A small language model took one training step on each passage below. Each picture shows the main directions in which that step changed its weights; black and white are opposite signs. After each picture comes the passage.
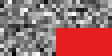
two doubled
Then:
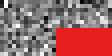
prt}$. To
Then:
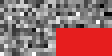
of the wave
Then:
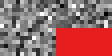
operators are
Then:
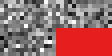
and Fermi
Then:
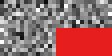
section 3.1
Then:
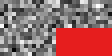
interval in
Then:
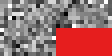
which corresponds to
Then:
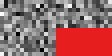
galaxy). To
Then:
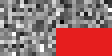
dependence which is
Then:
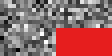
the evidence
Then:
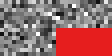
expressed by
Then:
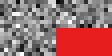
range of pion
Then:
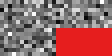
for, or
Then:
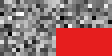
sample of sources
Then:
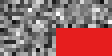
that each of these
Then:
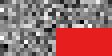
or separate
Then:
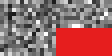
from the number of
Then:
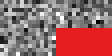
the fitting is
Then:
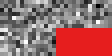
both the effects
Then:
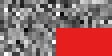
be seen in
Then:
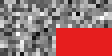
observation are
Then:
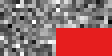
zero. As
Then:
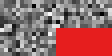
scattering signal
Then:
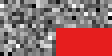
objects within
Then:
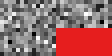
errors for the
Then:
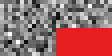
along the ring
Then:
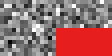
and\ \bibinfo
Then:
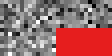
ideas from
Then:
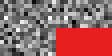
in Random
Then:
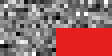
This law,
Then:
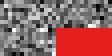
In the absence
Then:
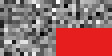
will produce
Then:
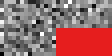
may not use
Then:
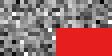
values of the order
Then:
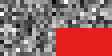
measured in the
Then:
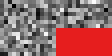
the solvent
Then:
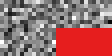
the most important
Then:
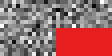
we investigate
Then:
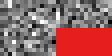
string &
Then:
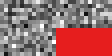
the unitary
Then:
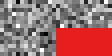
corresponds to the
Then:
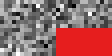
vertical line
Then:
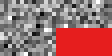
mode, and there
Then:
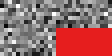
knowledge of
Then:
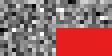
Bell state
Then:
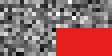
for case I.
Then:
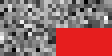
is 1 s.
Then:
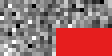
x$. The case
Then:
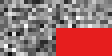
the top quark
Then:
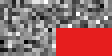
this, we
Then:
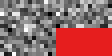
role in the
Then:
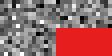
& \int D
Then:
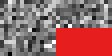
spectrum of a
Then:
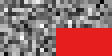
the shape
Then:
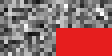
the differences
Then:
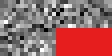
unity (in
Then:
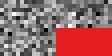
two modes of
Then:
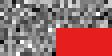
goal, it
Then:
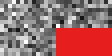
and theory to study
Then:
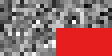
during the application
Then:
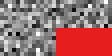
indicate that
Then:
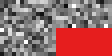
this behavior is
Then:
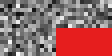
small substrate
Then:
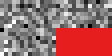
radius. We
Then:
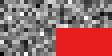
of interface
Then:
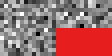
spacetime and
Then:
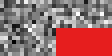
shift itself
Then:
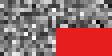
minimizers in
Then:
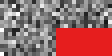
commute by
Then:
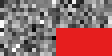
respect to the
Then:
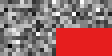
as in the previous
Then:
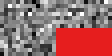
denoted by
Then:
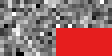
surface density of
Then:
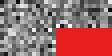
contribution of the
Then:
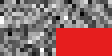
paper in Section
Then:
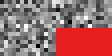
(B) to
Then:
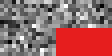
theory below the
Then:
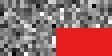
faster than
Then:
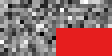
the CP at
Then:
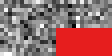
the population
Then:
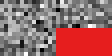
with the new defined
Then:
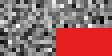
time $\tau =
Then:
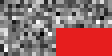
that the magnetic
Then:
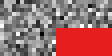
were likely
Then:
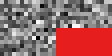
with the different values
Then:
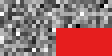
applicable for
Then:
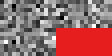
| Sample
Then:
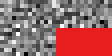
small sphere
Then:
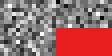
low temperatures and
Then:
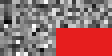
determines the
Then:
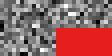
gives rise
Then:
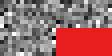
research as
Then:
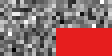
two sources we
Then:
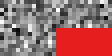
reproduction number
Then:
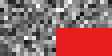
impact and
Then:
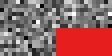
because there is not
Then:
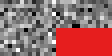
as described in
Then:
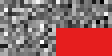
the experimental data
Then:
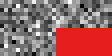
we discussed how
